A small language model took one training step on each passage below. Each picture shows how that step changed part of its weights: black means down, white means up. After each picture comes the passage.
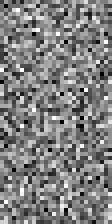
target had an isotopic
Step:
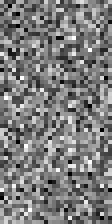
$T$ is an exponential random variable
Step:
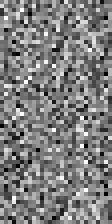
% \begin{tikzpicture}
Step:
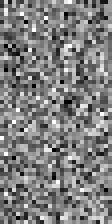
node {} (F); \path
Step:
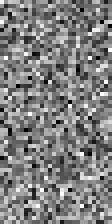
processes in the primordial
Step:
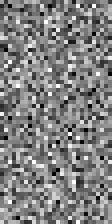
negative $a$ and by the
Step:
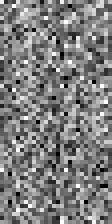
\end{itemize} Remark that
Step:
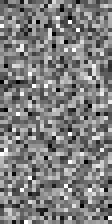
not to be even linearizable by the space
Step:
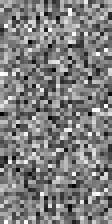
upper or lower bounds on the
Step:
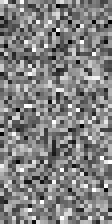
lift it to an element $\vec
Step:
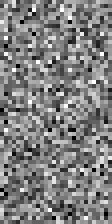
not be significantly undermined by
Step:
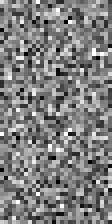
The summary and capabilities
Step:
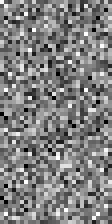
grade II and III
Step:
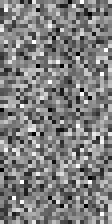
by dashed lines). (c)} The
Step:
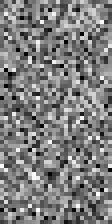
**Data Availability**
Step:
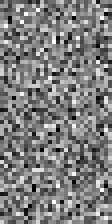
DETR are learned
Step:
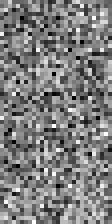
a distraction, and it sometimes
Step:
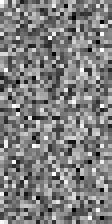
gas model is appealing in its
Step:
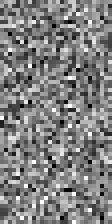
Considering the range of the
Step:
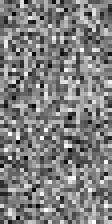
in a photon coordinate system
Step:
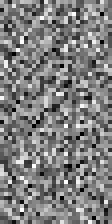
0 \mbox{ as } t \to
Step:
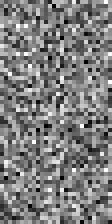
high order. In: Asymptotic methods
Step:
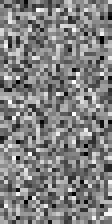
vectors ${\bf K}.$ The linearization
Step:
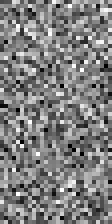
give rise to \rpo s for
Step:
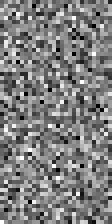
set of locally finite perimeter in
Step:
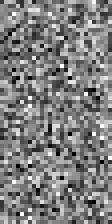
$E$. It is implicit in the
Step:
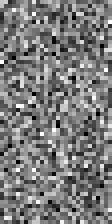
for an abelian variety over a
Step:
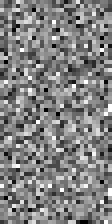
and let $\mathfrak{h}$ be a
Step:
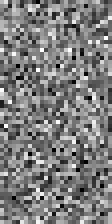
mean duration of a single
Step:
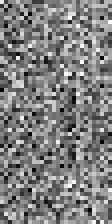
between $x$ and $y$.
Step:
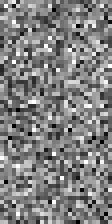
do! When this episode
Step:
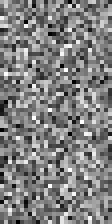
upper limits on the DM
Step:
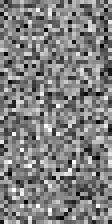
operators plus a diagonal
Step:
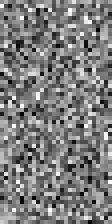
exponentially fast in the
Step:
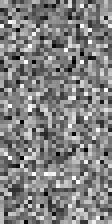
convex pentagonal
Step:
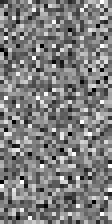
the Bach equation (the solution with the vector
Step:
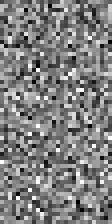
continuous form can be written now as
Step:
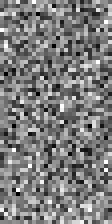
inequality with jumps, ,
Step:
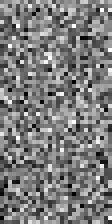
modified in the medium.
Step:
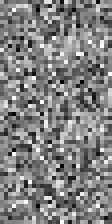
in a homogeneous cold
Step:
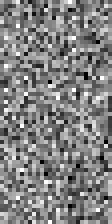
fifth roots of unity.
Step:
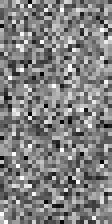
Case~\Lab{iii} with
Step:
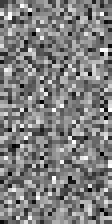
and $\mathfrak{N}$. \kdfi
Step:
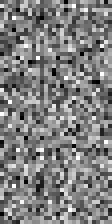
suggest that orbital
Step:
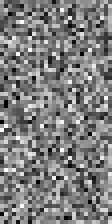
the ε-expansion for
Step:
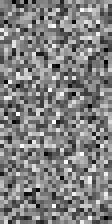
that we use in this study, an
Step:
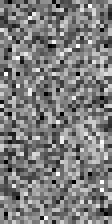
in \cite{Liao1} and
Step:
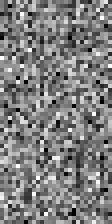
a validation set will be used as
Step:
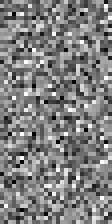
N(\gamma)$ adjacent to
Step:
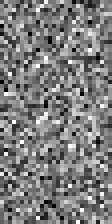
treatment). Then the quantity
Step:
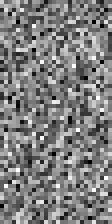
we found that SEAL can
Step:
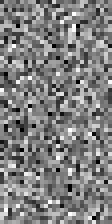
neutron diffraction
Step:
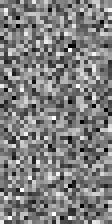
an energy to be in the spectrum the
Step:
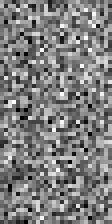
the properties of nonlinear wave equations and
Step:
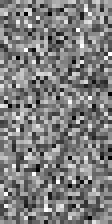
most popular example of this kind is
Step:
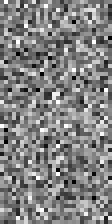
mixed characteristic $(0,2)$
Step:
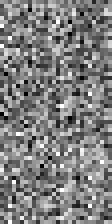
RQI9} cannot be
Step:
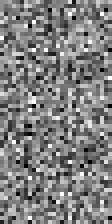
by P. Buschman and A.
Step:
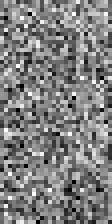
Demailly-like bound
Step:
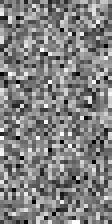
wave is given by \begin{equation}
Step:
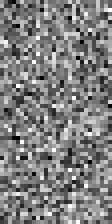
and pay a slightly higher
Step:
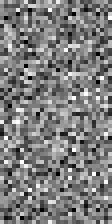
scalar flux. The functionals of the
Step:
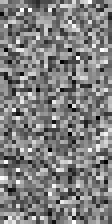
loading orientation, and a
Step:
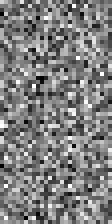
most significant factor out of these because of
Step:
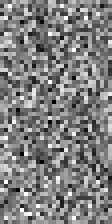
maximal connected integral manifold of
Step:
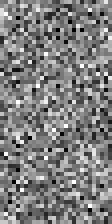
of potential wherein $V(x)$ is
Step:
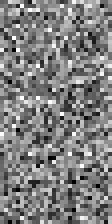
heatmaps of OVX on
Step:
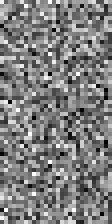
maximal chamber extension of the
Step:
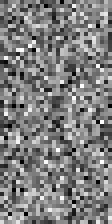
for the atomic species give the
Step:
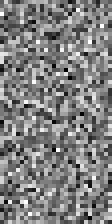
defined by the incident laser
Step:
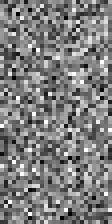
to the precision limit in quantum
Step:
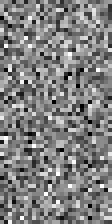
than any stable process. This can be
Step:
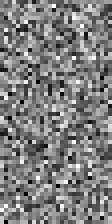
light curve. In general spectral
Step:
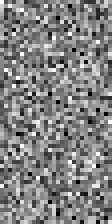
one for video SCI shown in
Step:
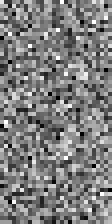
\not=\pm 6 $. When the
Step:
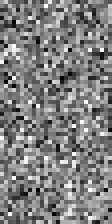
to very small distances. We define the
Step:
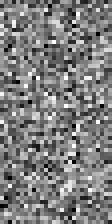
to person and body part, and
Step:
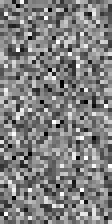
of $\wt Q_\xi$ under
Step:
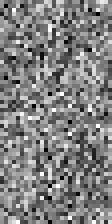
a family extending the
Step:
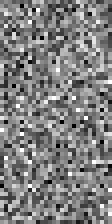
all $n\in\Zp$. In
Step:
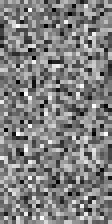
KZ (qKZ) equations.
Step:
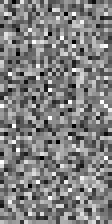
unity by 2081. This
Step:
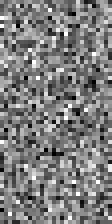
the surface of a stoichiometric
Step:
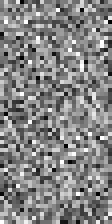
-- from at least day 83 to
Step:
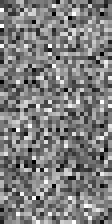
by a center transformation on the
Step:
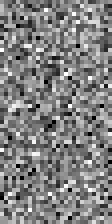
We denote it by $\epsilon_{f}.$
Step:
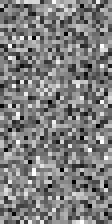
exist a sequence of numbers $\delta_k
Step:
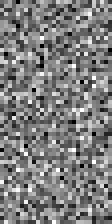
$\alphacl \simeq
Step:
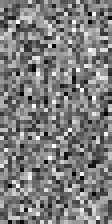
*so-called explanatory
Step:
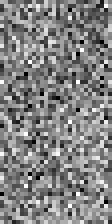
SCA, PSO,
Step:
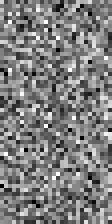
system benefits, it may also
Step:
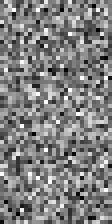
(In our treatment we
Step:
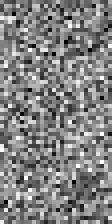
T. Moriya,
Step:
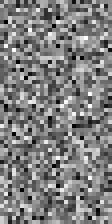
can be tuned by varying
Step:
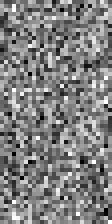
in \eqref{eqn:12}, the
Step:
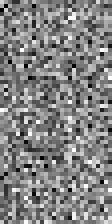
M_\mathbb{H}$ be the
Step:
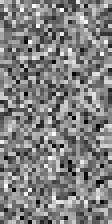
spectral triples and metric
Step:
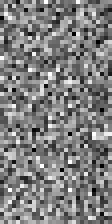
numbers like $E_c \cap
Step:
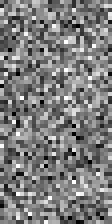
during T1 and T2. We
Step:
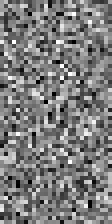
the momentum collimation section at the
